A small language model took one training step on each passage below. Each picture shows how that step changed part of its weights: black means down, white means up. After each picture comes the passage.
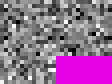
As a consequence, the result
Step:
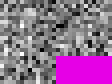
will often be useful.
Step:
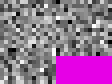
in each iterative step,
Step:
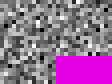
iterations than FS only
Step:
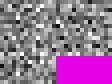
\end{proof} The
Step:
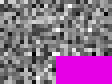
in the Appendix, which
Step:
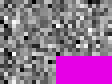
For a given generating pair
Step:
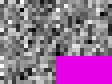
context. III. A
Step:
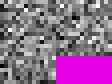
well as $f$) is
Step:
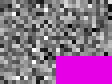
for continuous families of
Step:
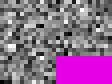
involved examples will be given
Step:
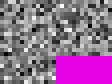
available, also
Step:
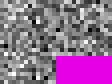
sets $\U$ can be
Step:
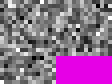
\cite{K} for
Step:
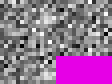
the same as those for the
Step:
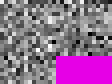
of the origin,
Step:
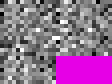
construisons aussi
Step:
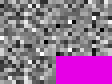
using the maximum number of
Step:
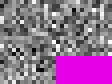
bien \`a
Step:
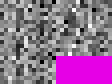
theory of elasticity
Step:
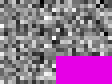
the period of the
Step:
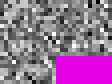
This bound is in fact
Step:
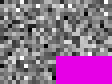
quasitriangular, where
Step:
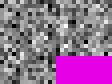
one other location across
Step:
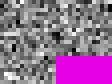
an immediate consequence of fluid
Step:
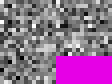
the Riesz transform
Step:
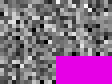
morphisme de germes
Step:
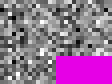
first check by induction that the
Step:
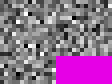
and $X$, respectively.
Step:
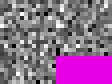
Since the problem is invariant under
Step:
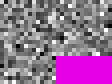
$S$. Now we have
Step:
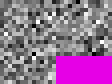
$26$ and checking
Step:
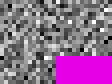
which implies the existence and
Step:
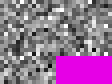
first crossing, see Figure
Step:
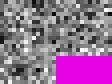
place the third
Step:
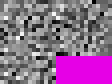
Sinclair constructed in
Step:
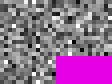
\ \ \text{for
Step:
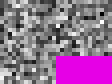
singular curve as in Figure
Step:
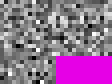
$d$. Since $\langle
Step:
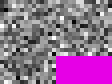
Now we consider the modular
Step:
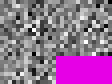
function. We often use
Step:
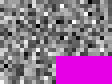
E$ consists of the four
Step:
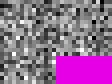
laborious polynomial
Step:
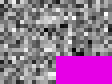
the existence of fixed points of
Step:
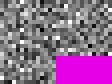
optimizes energy management
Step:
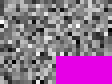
\end{eqnarray*} for
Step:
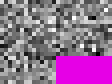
of the complexes $K$
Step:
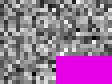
a scaled version of this
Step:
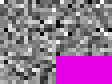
of $k$ objects.
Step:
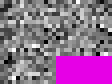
scale the vector field
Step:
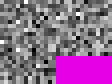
When N is odd, the
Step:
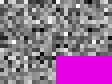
of the general construction for
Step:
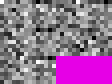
corresponding trees. If
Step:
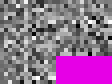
rest of the points,
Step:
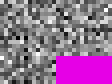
of the quotient map $
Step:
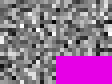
\bnum{} and
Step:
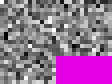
of $V$. After
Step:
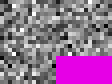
injective at a point if and
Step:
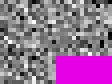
of multiplicities compatible with
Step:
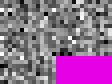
groups through dimension 19},
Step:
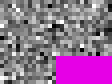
(e_A \wedge
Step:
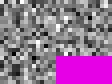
each step by the results of
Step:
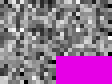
provide a brief
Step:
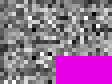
of piecewise smooth
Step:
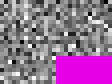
The answer was
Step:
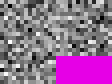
the set of fractions.
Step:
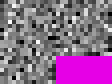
approximate techniques exist
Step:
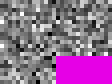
F_1, \mathcal
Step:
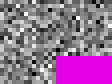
disk complex of the
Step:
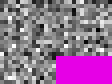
are some properties of algebraic
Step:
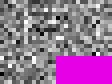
of positive characteristic $p$
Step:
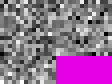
is abelian). In this
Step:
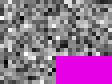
below). As known,
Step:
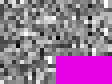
the order assumption of our result
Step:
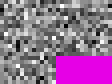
order an integer multiple of a
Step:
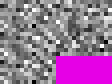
yet it is not
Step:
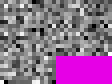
field case) geometric properties of
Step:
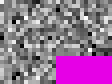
theorem. With $T$
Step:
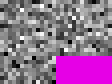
The only maximal subgroups containing elements
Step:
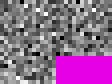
\in C^{\lambda +
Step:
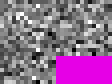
Let $\Gamma$ be a
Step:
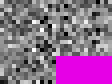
for contractions $S,
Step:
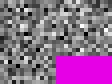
open horoballs,
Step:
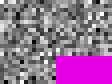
either a list or
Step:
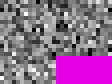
are defined in a manner
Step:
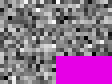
the combined $P$
